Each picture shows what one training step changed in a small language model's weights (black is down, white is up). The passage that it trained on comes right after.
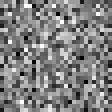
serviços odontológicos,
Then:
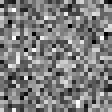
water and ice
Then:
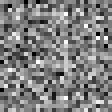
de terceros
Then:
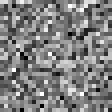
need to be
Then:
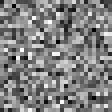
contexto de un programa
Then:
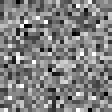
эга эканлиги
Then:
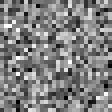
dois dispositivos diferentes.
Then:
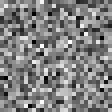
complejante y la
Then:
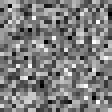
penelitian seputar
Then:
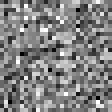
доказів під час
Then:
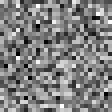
desenvolvimento. Eles podem
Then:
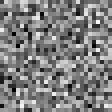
Sources**. Disponível
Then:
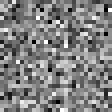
на повестке
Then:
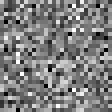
представляет собой
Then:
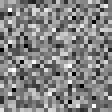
va nazariyotchi
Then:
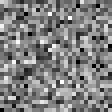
tosh terimini
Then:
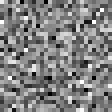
birga ishlaymiz,
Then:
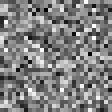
Chapter 4 -
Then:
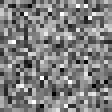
quantitativa da
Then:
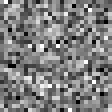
resultam em consequências
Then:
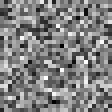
eux, ce sont
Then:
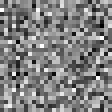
no residencial
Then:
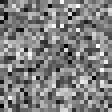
vaporização foi de
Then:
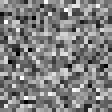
realizar trabalhos online
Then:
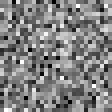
relatos. El
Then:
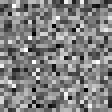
ini dilakukan di Aula
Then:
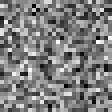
Pacelli, le
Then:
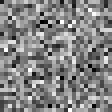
niveau de vie des
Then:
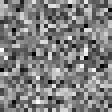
of neoplasia
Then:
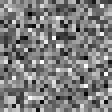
جا رہے
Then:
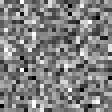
sonucuna göre;
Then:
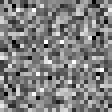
crítico es otro
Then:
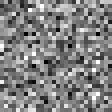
ha sufrido de
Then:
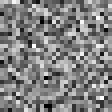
o kadar
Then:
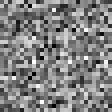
AGC es una
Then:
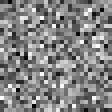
Políticas Centro
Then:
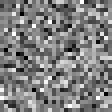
*Laž je
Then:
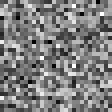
**Marketing de
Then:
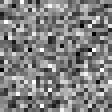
йил I-V
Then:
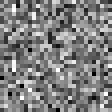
языка// - European
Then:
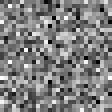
Важным мы
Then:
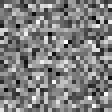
levantaban dos
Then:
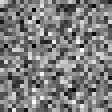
Tienda virtual
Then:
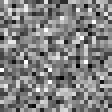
local budgets in
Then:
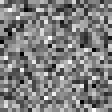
ва уларга имкон
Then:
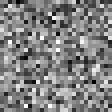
засіла в
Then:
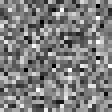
de jovens mulheres
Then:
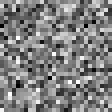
ponto de partida
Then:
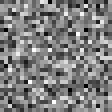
que a melhoria na
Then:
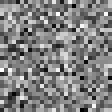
piatră ce
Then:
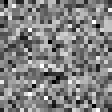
Research in Universal
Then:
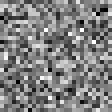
Замонавий таълим
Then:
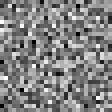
y los correspondientes
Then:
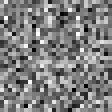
por sua grandiosidade
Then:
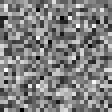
G'ayrat qizi
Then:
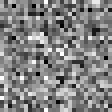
– Одеса :
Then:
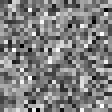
orqali aldash)
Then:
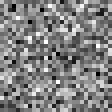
Edição standard das
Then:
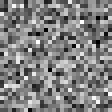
в реальных условиях
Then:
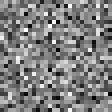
в среднем по
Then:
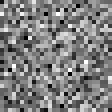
Turizm statistikasi
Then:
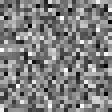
de raios X por
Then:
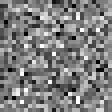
mas sim manter a
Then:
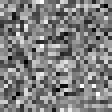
dos fueron à
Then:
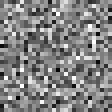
mogą być
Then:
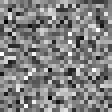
в вирусной
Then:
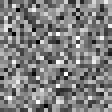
su evidenze.
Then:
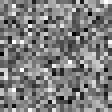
dan membantu
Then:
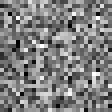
ser personalizada,
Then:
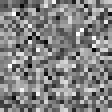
hal lainnya
